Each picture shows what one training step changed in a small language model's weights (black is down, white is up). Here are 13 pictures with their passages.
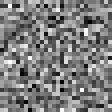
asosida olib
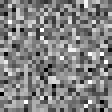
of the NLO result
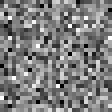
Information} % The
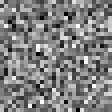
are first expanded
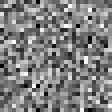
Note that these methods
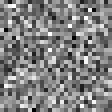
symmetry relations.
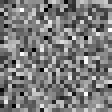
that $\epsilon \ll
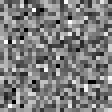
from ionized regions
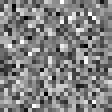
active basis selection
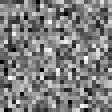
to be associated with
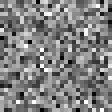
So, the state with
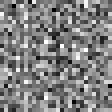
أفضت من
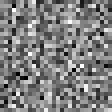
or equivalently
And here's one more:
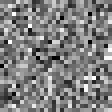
reactions. A
